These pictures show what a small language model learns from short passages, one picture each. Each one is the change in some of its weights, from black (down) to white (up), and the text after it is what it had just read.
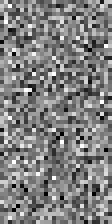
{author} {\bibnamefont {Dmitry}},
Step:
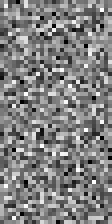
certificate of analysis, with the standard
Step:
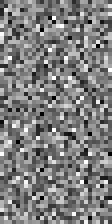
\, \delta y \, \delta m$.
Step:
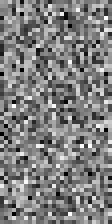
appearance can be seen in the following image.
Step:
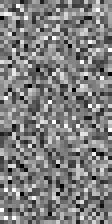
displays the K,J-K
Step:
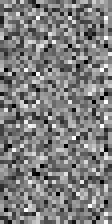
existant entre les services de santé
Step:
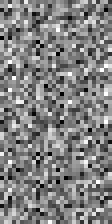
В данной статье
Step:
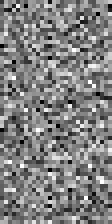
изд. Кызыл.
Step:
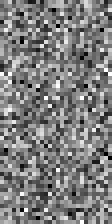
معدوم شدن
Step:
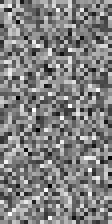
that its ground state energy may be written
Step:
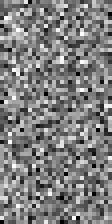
shoemakers, in a
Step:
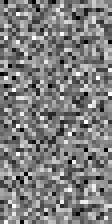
tartibga solishda
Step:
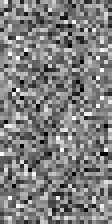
inference. To this day, this has
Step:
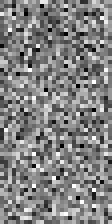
treated with the methanolic
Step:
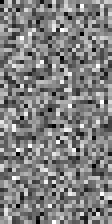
axborot iste'moli
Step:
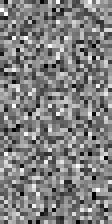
must have a covariant formulation.
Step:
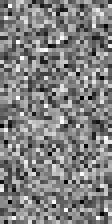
a través del punto de
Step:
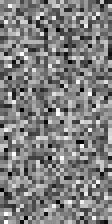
although only the first detection provides
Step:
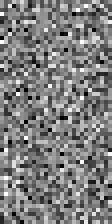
dergelijke transparantie.
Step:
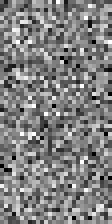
(heat, electricity, or
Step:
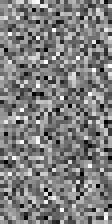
\begin{figure}[t] \centering
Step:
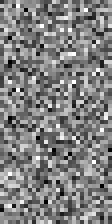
skills that are highly male or
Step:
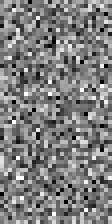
duration $t$ of the experiment, while
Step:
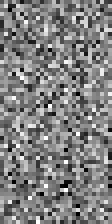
latent features, in order to address the
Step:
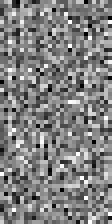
огляду на ці
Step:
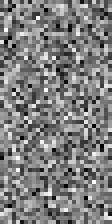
flow meters. The application of energy
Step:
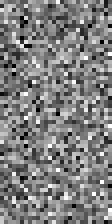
с Microsoft Project.
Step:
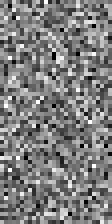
Adaptability skills obtained a standardized
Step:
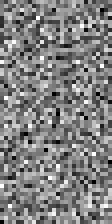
place by some providers. An example of
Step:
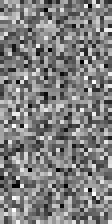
problem considered in the complexity theory.
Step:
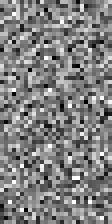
or in the plane (c). The
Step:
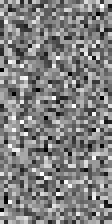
Transition" was commissioned by the
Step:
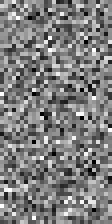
and secondly the average entropy of Eq.
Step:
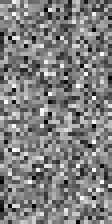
because of the packet loss.
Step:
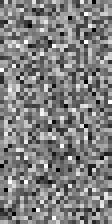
start point, the transform frame shows the
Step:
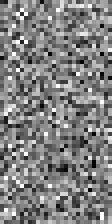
Hyperlipidaemias are most
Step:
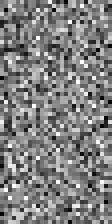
transición saludable contribuye
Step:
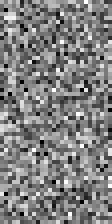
was applied after additional 2 h of air
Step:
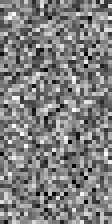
only be known by the acknowledgement
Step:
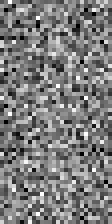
rate (97.41%). These data suggest
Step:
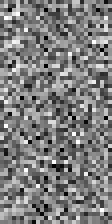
finding answers to these.
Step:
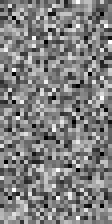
incubation at 37°C for
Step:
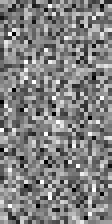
distant $z \ga 0.5$
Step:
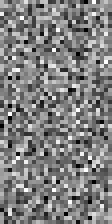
lectures and laboratory
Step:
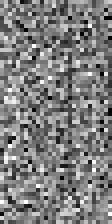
model is for systems whose orbital plane
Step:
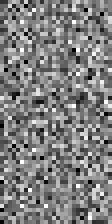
yaratildiki, ular
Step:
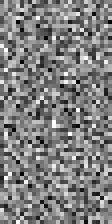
and images are available in digital format in
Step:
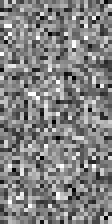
и разработке методики
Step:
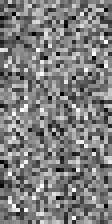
the maximum seismogenic depth
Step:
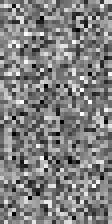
their conducting channels. This model will allow
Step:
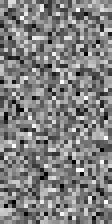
nitrite levels of the tested
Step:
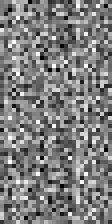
current, and neglecting the first part due
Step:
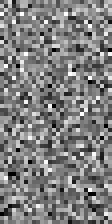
and Salimov Ikhom
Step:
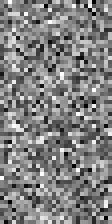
the experimental temperature range the decrease of the
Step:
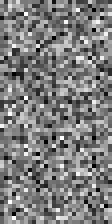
на рівень економічної
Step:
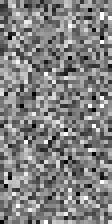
connect through synapses, which
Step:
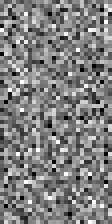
Rabitz, Schirmer et
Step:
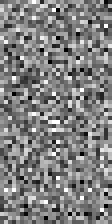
\phi_0 {\bf J} \times
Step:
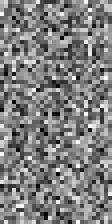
Researchers. This can be done
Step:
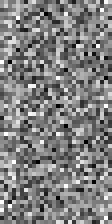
Figure S5 for P650 and Figure
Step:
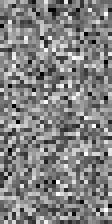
the other hand, working people's participation
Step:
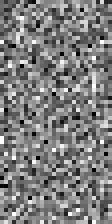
території, на що
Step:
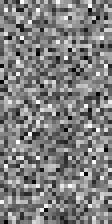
mean response, obtained by a curve fitting using
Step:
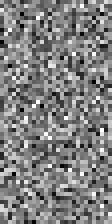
compensating for those errors is of
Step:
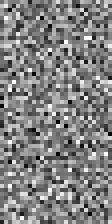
design to develop an understanding of any dynamic
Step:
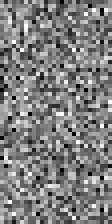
in humans, must be an effect of
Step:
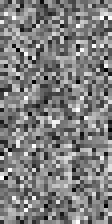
in this article is very small, and thus
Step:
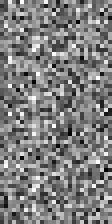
Constituição de 1988
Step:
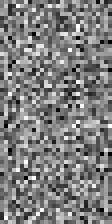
geometry problems. Infamous for
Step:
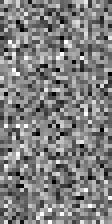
this study was to do the comparative assessment
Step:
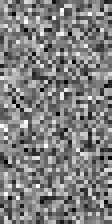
for coupling color centers in diamond
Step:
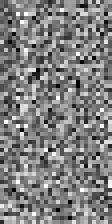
ichi ketib, tez
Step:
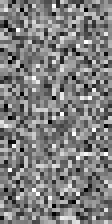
ngôn luận
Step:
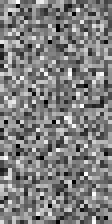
observable as it is ``reproduced''
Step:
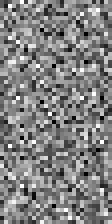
um atributo/bem original sem
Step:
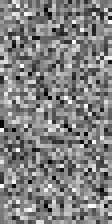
from the metamaterial generator
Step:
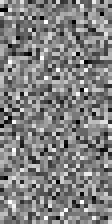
que a interdependência entre bacias
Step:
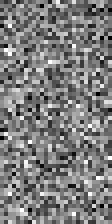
(2016). Ionic methods for the formation of
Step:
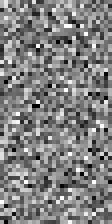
generated by the contact of ore and
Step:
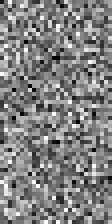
room for new detector concept to
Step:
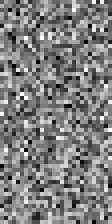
умов, сезонності
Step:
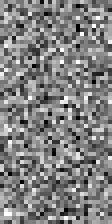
heat map to show the relationship's
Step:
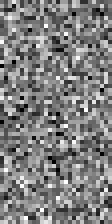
produced by single Pyramid
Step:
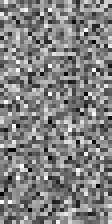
of material and moral values, it is a
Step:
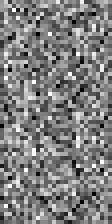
instability { and generating stable
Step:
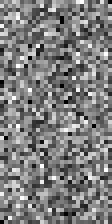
while following the constraints, and then we design
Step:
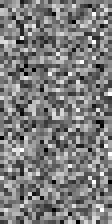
Transparency is used
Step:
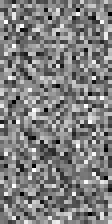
%This value is smilar with the case
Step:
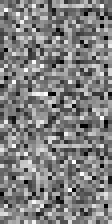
fakulteti Pedagogika
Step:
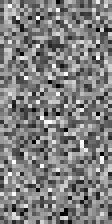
Future efforts are suggested to focus on
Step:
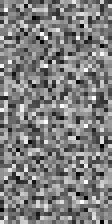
usullarini egallashga
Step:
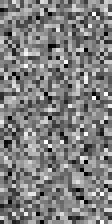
of the Month – Neda
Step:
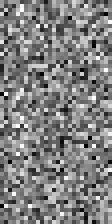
ya'ni o‘z uyida
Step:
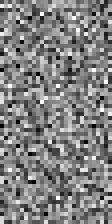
by which the likelihood of
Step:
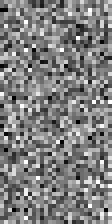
e em 58% foi deixado
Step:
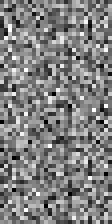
system in the thermodynamic sense.
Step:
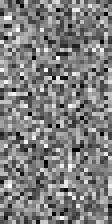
s to run on 32 cores, this
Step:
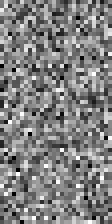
un flujo QoS que cumple
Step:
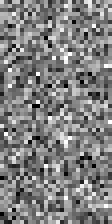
generated in $\lambda$-photon
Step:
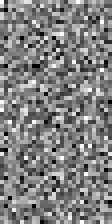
En cuanto a los agregados a la
